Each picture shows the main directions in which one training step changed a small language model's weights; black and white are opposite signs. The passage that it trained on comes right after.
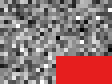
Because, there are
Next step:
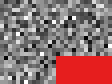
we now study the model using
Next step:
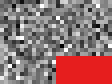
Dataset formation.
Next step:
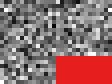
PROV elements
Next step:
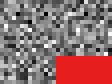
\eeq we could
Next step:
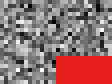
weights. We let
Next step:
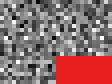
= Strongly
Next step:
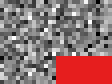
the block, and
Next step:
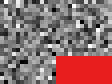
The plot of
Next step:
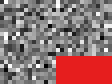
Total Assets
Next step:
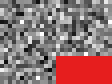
too quickly.
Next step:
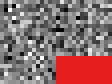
territories in
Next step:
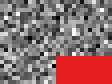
The accord was signed
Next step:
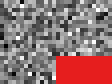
of the lemma is
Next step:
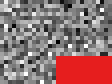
theory are more general. In
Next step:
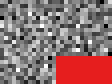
non empty set
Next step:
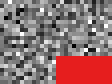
in different climates
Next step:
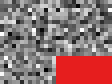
good quality care
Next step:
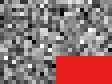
the Republic
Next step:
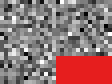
THE RAW
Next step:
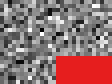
nombre de
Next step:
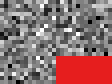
J. Amer.
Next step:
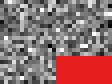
affirmative action
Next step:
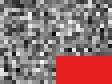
the PLC for
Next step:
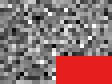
with long axis of
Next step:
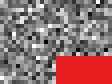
environment at
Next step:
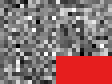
a constant depending only on
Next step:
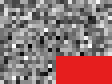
the separator by
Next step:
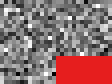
the dataset contains:
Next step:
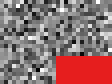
For comparison,
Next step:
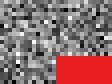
we will assume that the
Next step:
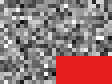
a subgraph that
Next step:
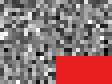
the relation between the
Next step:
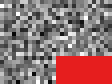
computed in terms of the
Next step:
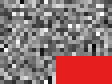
of contexts. In
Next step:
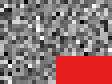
pre-compute and
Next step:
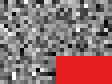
were considered as dimensions
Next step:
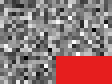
the users. The
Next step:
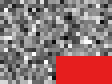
sectional curvature since
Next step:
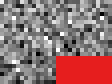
as the frequency
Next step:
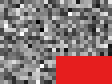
of linear weighting,
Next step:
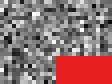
the second-stage
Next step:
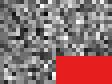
workers' homes.
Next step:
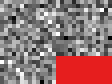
who indicated that the
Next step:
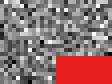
two pairs of
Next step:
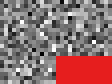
Section 4 we determine
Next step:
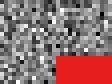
cultural context
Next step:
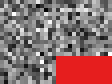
powerful tool that
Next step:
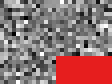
performance must be
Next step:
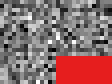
the above theorem is in the
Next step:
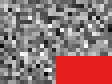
is \begin{equation}
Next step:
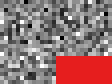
Proof.} (a)
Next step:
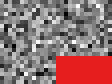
with $\rho$, we
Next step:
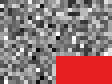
to guide cell
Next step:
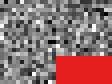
if the sum of the
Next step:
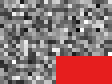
of elements can be found
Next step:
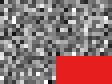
due to contamination
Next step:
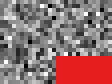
largest known class
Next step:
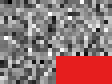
sufficient to prove
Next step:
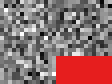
useful discussions with
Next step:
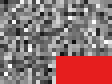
(7) if the
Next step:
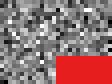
\ for \ z \in
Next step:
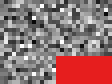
the class-$b$
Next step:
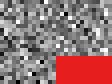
potentials offer a
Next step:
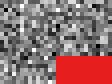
at Member
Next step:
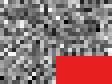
initialization, the core
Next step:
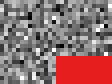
this article, we
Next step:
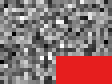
interactions become
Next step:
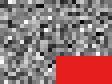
insight into its
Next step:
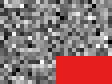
current best practices
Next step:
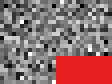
transitions between every
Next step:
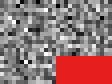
a meniscus
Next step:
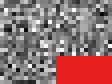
a constant* and represents
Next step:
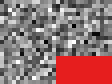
the awareness of
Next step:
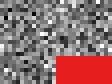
For example, accurate
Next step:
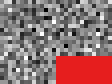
We write down the
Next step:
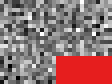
the most studied class of
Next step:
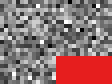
be used in the rest of
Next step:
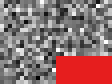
prices and a
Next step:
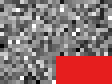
is the remaining
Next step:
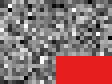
Large investments in
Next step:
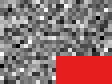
tells us that the
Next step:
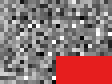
and helps in
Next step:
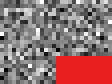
complicated, and
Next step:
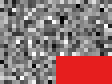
now to $3\times
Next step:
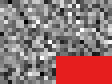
generic expression of the
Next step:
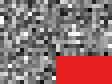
oxidation in
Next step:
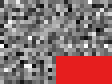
for this particular simulation,
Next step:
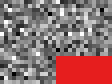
a mask-based
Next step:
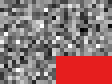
that $H_1
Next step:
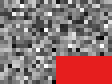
of a comprehensive
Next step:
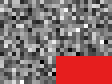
by using these coordinate
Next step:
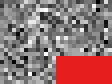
deteriorates in the
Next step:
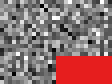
year). Gender
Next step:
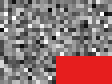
Structures of
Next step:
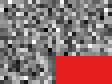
& penalty2
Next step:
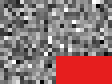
quantities, as
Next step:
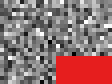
of silica and
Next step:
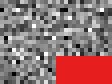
is that the corresponding PL
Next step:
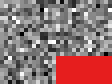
R)$, we consider the
